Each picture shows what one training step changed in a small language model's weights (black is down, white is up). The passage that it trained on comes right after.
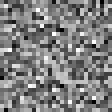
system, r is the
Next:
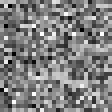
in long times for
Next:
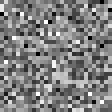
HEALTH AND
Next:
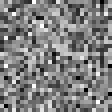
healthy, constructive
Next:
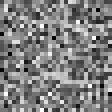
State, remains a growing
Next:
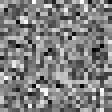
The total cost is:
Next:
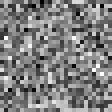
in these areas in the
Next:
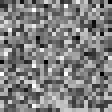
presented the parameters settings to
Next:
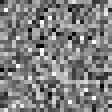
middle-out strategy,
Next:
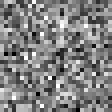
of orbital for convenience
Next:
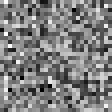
investigated in the present experiments
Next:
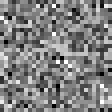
the water kinetic energy.
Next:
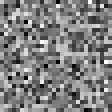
on the resulting particle shape
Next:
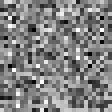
he could find it,
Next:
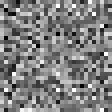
full width at half maximum
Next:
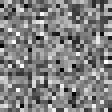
on the overall learning of
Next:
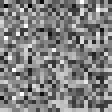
physics behind and learn
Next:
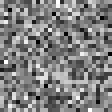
nontrivial stable steady
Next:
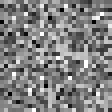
to be more flexible
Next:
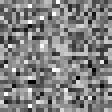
respectively. Note that we
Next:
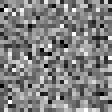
cannot compare studies if we
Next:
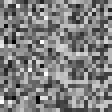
of approximately 10 for
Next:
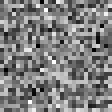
the Rb atoms in
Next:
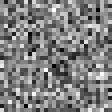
crucial regulatory mechanisms
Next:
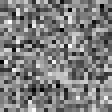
a keen interest in
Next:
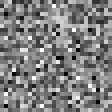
the synthesized products
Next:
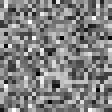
due to QCD.
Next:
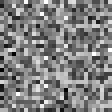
penalties on mobile
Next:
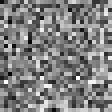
capacity-building programs
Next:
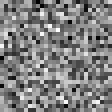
may be accounted for
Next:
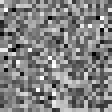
systems are statistically distinct.
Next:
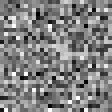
H₂S gas
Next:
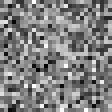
of binary feet are
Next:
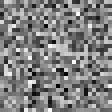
these can be organized
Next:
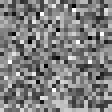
the YSR state shows
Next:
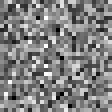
of biomass with
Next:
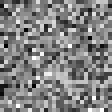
favor lower government
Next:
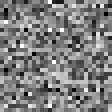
the sensor array
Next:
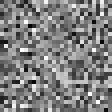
website :
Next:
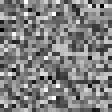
This result indicates that thermal
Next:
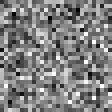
teeth. The growth
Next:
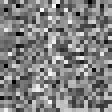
count NLR Range
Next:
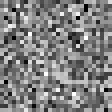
of the family) and
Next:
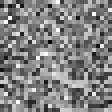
phonons are responsible
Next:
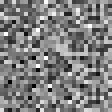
documented negative result
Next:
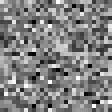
we will not be able
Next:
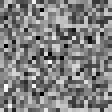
of Scientific Research
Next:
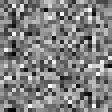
c } Elements
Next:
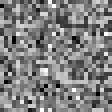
that the emission comes from
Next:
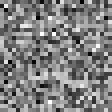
in these bins at
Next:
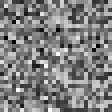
a study of the
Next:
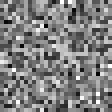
knowledge of language, weak
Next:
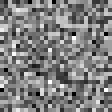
contrast to the strong coupling
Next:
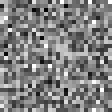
of the theory developed here
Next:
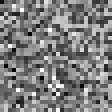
This study evaluated the impact
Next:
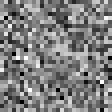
as availability and integration of
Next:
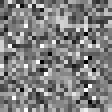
of such stratification
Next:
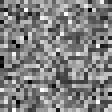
werehumans as
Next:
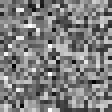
scattering particles in the
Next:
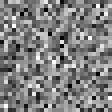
weak binary pulsar
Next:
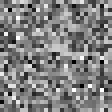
wide range of potential
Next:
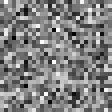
the wing. The
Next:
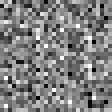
hamiltonian on the
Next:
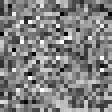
never agree' suggests that
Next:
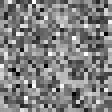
of the overlap between the
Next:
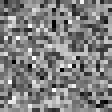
conjugate acid
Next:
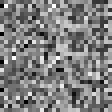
a significant influence on the
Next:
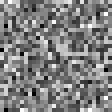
be useful for the research
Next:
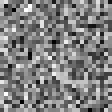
measurable quantities)
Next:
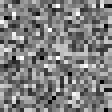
The parameter $K$
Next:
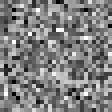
$\theta$) through
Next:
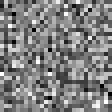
There were 14 types of
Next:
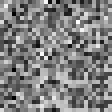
preceded by a
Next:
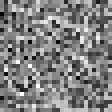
employment and limited access
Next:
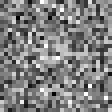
of queueing
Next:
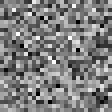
the S1-band
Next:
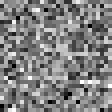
are lacking.
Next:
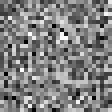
and maternal height
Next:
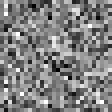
particularly relevant in credit
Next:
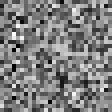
For a number of sources
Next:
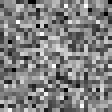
clearly rewards those
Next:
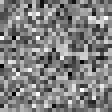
dc field enhancement
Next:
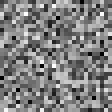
times larger conductance than
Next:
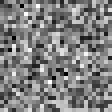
moments of atoms may be
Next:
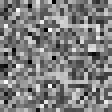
background from compact binary
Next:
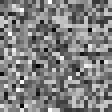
The order of the formation
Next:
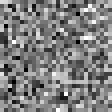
$\rho$ for the
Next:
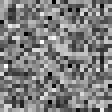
process. Therefore, the
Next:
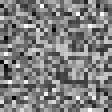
shift to lower temperatures for
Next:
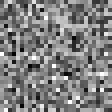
of the static contraction
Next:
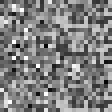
The effect of adding
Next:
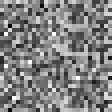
a discrete quadratic model where
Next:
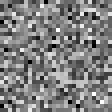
M.P., design
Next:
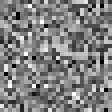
while performing the task and
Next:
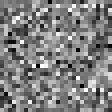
obtained a base-5
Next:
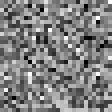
analysis} TACTS
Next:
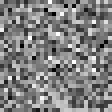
“DNN Eased
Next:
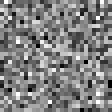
line mask based on
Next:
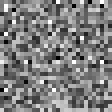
a broad range, namely
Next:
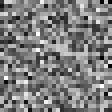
attempt to identify the
